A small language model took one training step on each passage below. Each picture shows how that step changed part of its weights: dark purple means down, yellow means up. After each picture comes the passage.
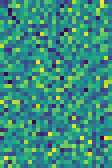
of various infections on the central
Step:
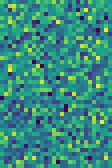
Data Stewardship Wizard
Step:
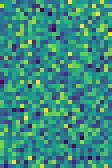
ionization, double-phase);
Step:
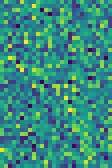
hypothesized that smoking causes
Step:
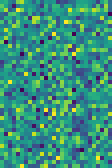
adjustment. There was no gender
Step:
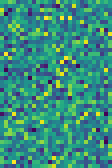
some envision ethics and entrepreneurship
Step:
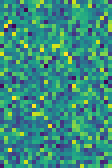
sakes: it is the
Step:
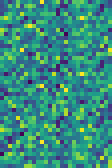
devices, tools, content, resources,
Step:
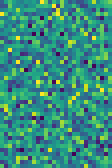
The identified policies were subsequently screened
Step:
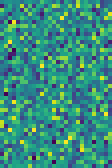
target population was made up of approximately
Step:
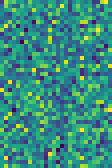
leveraging features such as temperature,
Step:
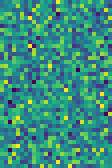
be charged before the beginning of the
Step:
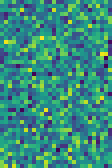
resulting in immediate interventions to prevent
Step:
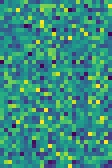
guidelines by NMC.**Material
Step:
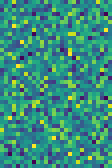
40mm compared to the beams with
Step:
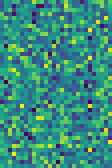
practice, the implementation of the content of
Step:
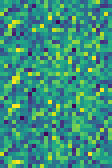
Rajesh Department of
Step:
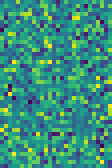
of the findings during the round robin
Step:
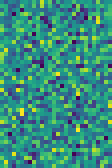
accounting. Not only for corporations
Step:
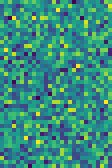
an entrepreneurial mind-set among
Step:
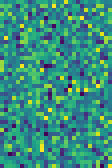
to local governments. But before
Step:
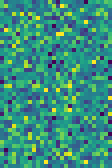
pre service perception towards critical thinking 3.
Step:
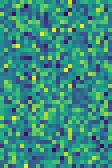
harmony to the one having the same
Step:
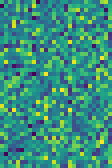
dialogue with regional authorities to explore how
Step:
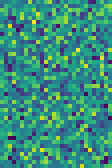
are presented (Table 1 and 2),
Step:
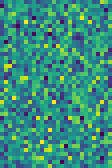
purposive sampling to choose four special education
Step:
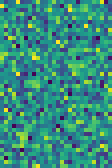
with Acute Kidney
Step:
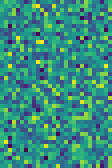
the period of February to May 2023.
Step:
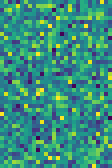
PhD. Keeping in
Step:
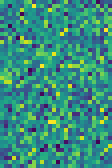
A novel water-soluble
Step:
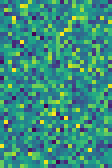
news and events. Therefore, the
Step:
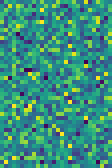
of knowledge are explicit, implicit,
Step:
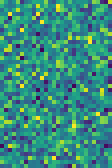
CONSUMER FINDINGS
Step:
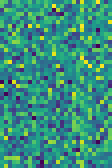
plants can use (Onwuka
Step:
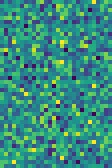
species and 7 exotic species were
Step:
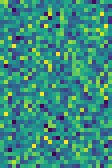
is not possible were also excluded as
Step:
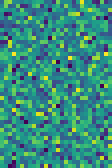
and alcohol remained unchanged
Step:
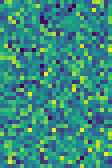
evaluating partners (UROME,
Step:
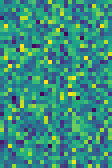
months of life, when even the
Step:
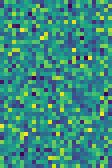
2020 onwards - Have properly mentioned
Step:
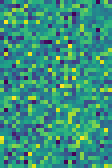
oshadhipati means lord
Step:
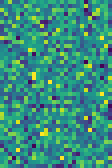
**Broadening the Conceptualisation
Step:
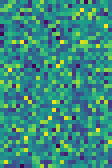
ecosystem run for 3 years. The examination
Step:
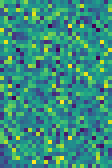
Emergency Alarm bell
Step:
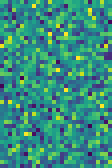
addition, with the understanding that the
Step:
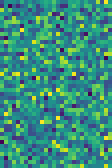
of this paper is to evaluate the assumption
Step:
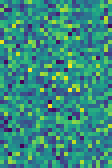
Also, Kim [1] developed
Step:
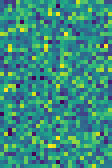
addition, such combinations in the text
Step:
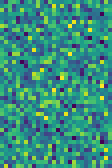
to the Khuan Kreng peat
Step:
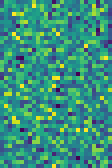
A European Health Data Toolbox for
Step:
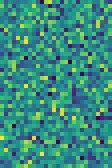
Participate in local decision-making processes
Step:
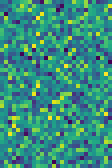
discussion The blank experiments for the extraction
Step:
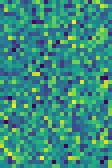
is due to the change in resistance and
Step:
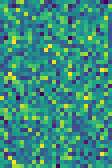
refers to her autobiography
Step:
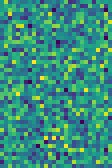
every week for a month, once in
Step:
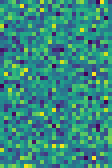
Lymphoedema is an
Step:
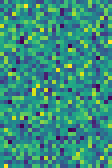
plastics. Expanded definition
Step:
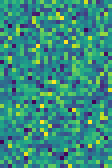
other students in the class). There are
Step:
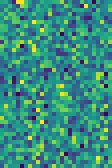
needed to exchange converters' information.
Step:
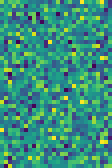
a positive image in social interactions, particularly
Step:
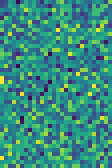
with topical antibiotics; more
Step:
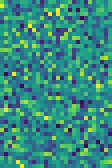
to tell which measures were reasonable
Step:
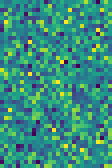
6]. Basically, these materials are
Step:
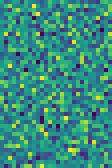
being collected do not identify individuals.
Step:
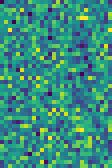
implementation and success of educational programs;
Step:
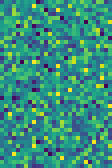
studied in the Getic Depression from
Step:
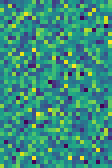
and train their own models, and make
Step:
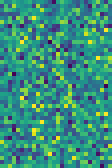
= .00)* Response of
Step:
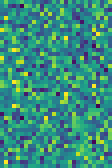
patients studied had bilateral involvement.
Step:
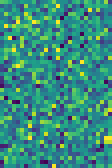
of Energy Parameters Calculated
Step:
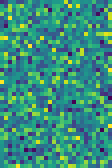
system has perfect explanation
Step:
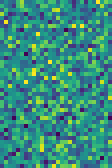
inclusive academic environments. The study demonstrates that
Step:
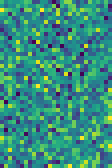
t-test. A p-value
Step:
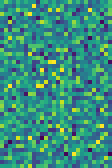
Email and 3.2% in
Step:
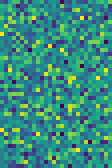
of house arrest against persons who
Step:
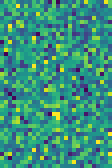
Amplification plot (A) and
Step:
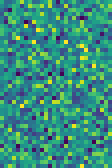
models and the musical pieces
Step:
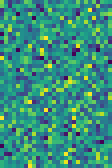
3.8. Educational value
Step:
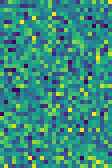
be used prior to kernel
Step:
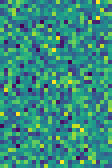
levels of vitamin D can increase
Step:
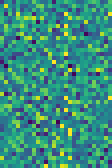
moral values, and experiential learning.
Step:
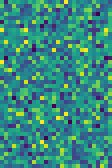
situational approaches. The crime
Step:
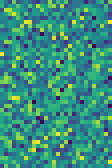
MD laminates.
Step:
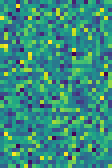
this study, knowledge, attitude and
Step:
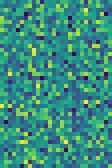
should be imported and they must be
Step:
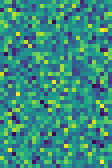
a significant effect on the digital
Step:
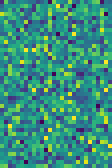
everything we do. Our thoughts
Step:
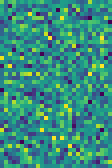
a software tool called TESTGEN which
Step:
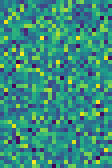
can be seen as an elevation of plasma
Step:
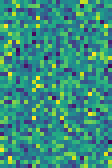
as radical scavenging action and
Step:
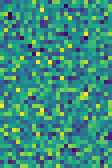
of what teaching strategies are, they also
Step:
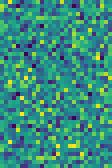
required products. The system we developed can
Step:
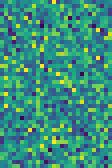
achieving self-actualization.
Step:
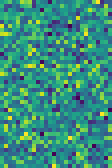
Danes, a wave of DCM
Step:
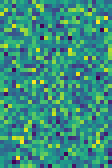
was 340 and comprised of above
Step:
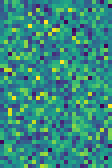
[3]. Hydrogen is the key
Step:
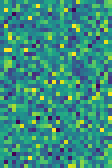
diameter NS Near stability limit
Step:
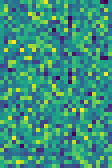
Christ led him to their
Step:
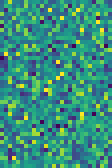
(mostly metallic
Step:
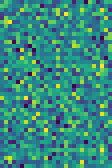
[18], researchers observed that knowledge on
